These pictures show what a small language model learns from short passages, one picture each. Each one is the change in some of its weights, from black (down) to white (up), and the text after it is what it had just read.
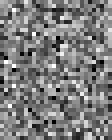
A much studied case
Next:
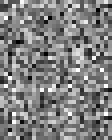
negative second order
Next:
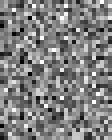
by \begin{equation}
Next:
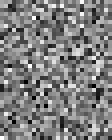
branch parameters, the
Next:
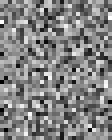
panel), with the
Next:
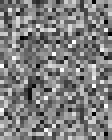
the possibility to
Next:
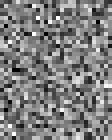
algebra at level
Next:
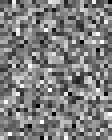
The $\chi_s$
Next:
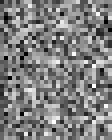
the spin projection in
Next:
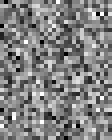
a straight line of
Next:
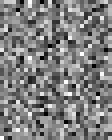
pc) corresponding to the
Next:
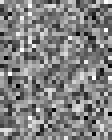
a successful
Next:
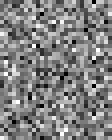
of the following parameters,
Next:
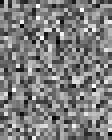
both our benchmark
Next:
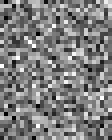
insights to solving
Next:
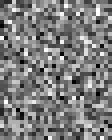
\subsection{How to
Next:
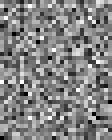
by a vector ${\bs
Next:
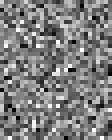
research unit
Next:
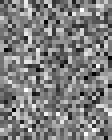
{\tt prcomp}
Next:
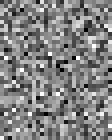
was supported by the
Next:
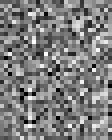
be either random
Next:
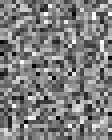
be kept under
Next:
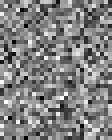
accessibility of the
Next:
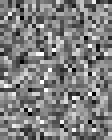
for a given $a$
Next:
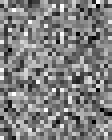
(x axis in
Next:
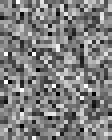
mostly rotating
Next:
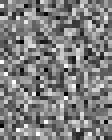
all together:
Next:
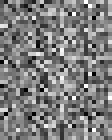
for this analysis, as well
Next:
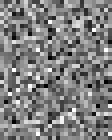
spectrum around the band
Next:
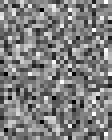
the swimming
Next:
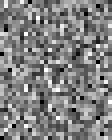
+ J \sum_{\langle
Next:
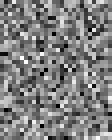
field for different values of
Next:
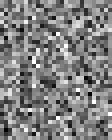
momentum space are such that
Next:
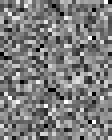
as statistical averages
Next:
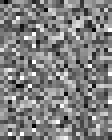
as a function of system size
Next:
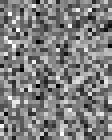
interaction with optical field.
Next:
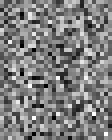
complexity in the boundary
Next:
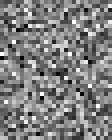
in which a pair of
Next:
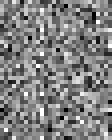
frequency of each comb line can
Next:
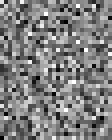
might imagine that
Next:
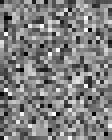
all the resources in
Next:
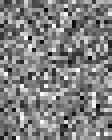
36% of positive
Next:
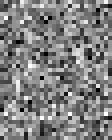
negative $\Delta
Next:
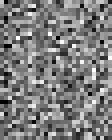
define quantum computation for
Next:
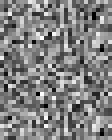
disruption or
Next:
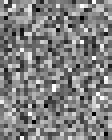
the ejecta
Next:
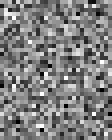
chain. The ground
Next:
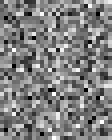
imaging domain,
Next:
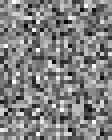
argued that the
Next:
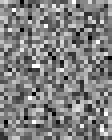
easy axis
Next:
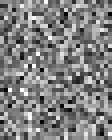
that an offset of
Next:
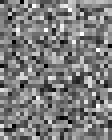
Boussinesq equation
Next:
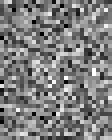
width, height,
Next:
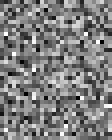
while we do not consider
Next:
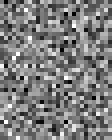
from 0 to $\pi$,
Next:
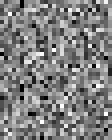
for all $i$).
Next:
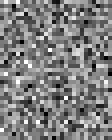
time $\tau$ vs
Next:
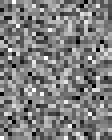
second order parameter, the
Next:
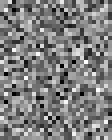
is added, and the
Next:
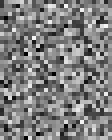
when estimating the
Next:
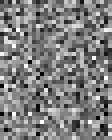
the spectra. The
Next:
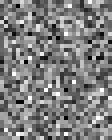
compound. Around the
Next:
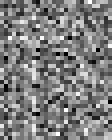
no component along the
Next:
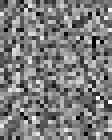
the mode is symmetric along
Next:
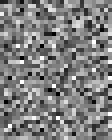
which is connected via
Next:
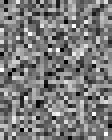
during the evolution can be
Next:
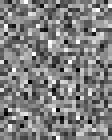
transmission micrograph
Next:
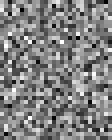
course JIT
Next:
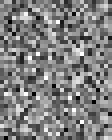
appear, (b)
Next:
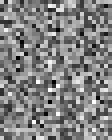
a relaxation of the
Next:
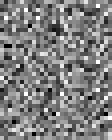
magnitudes in
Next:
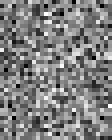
depends on a choice
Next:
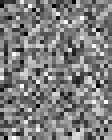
(recall that
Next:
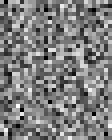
at the next
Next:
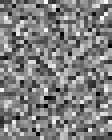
which describes quarks
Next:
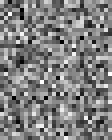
given gate $U$
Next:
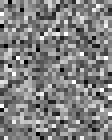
pions. The differential
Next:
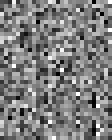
The other constraints are only
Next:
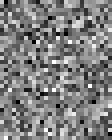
components exchange on
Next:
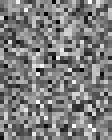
employing realistic
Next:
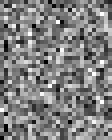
the estimated effort
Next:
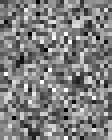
with $M_{\rm
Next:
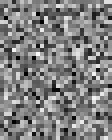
is shared and,
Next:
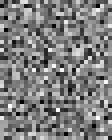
entropies as a
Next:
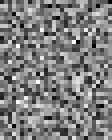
is defined as bellow:
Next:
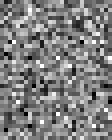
$\Omega_m$ as
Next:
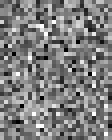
for the gap of the
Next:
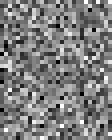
our understanding of
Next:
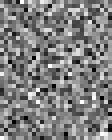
strength values,
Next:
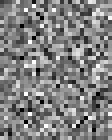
emission as a function of
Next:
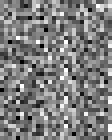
\gamma$, and used to
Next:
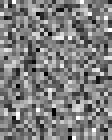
a hypersurface
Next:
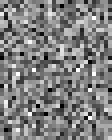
interpreted as the
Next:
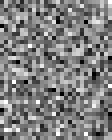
addressed by
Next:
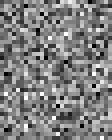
suite with new test
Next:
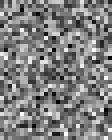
The most popular algorithm
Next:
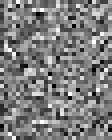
now. Very
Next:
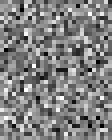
{\it IXO}
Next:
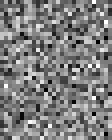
the $f\left(
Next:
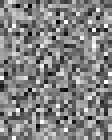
pumped by a
